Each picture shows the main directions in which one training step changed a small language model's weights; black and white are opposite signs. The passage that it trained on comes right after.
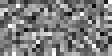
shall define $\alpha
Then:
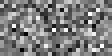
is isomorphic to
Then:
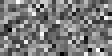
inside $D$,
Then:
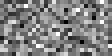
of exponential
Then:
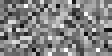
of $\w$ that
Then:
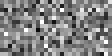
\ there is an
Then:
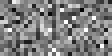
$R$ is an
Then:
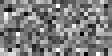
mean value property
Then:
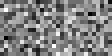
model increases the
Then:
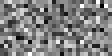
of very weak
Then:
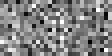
\mid (x
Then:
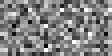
where $Y,
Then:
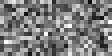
very simple function
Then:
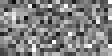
operator "nearly
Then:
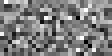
Recall that we
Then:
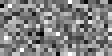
belong to this
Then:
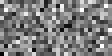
group homology is a
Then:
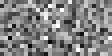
is different from the
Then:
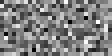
this section, we
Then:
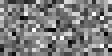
1$, a function
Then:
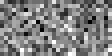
open component of
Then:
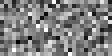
margin: A
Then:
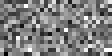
of part (i)
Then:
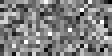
we can take a
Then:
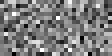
some region. In
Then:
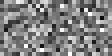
in the second. The
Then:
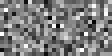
first prove the following Lemma
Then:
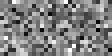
$E$ of
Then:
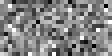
norm $d$
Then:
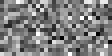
in the sense of
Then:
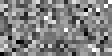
\Gamma_\delta $
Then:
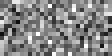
$-\infty$ has
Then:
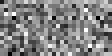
write these polynomials
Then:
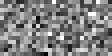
or 2. Let
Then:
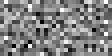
In the second approach,
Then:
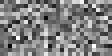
the factor: $$
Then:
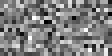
are abstract,
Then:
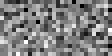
integral point
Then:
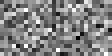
triangle as the
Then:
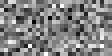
the ternary
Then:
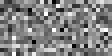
by the National
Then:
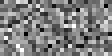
the assumption of
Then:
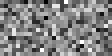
let $\bk$
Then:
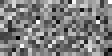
constant \\ $\rho$
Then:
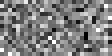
this fact we can use
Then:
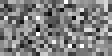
w$ for the
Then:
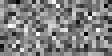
a non-empty
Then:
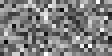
is of the second
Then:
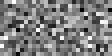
a Lie algebra, one
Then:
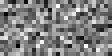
results obtained above we
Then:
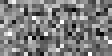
Memory and
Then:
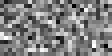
As noted by
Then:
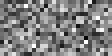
of all other polynomials
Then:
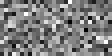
known, the
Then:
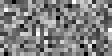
a scheme satisfying
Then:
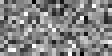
view of both
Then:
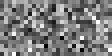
$\beta$ is
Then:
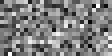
the gap in the
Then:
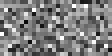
entire functions of
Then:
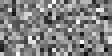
\nonumber \\ &
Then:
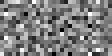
addition. The
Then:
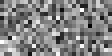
each $\x$ and
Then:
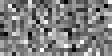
product identity \beq
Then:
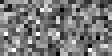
trace map from
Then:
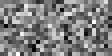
sufficiently large
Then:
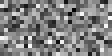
want to obtain solutions
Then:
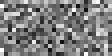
into $L_{\cal
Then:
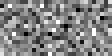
be a compact complex manifold
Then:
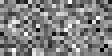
the works of
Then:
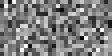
easy to see
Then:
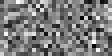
in the direction
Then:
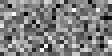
number of homomorphisms
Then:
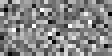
(the factor
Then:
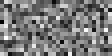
ENC also results
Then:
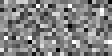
for all $v
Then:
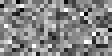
that in case that
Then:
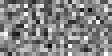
edge lengths
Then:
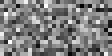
applying to each
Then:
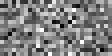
are less than
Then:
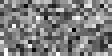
is tight
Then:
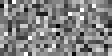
easy computation
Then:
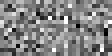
function $z$ on
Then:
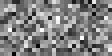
a function $g$
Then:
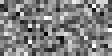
inserted by the
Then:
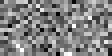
the subject of
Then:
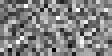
of convergence for both
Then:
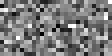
by computing its
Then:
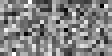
right hand square of
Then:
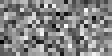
refined version of
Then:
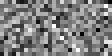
not a product of an
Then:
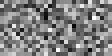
is given as follows
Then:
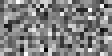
induction on the
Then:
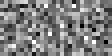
as desired.
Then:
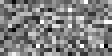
solving the functional
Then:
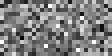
with boundary; its
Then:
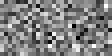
the change of
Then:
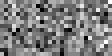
\dot R_t
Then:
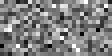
the proof of Theorem
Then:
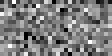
nulls. This
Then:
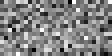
the following assumptions are
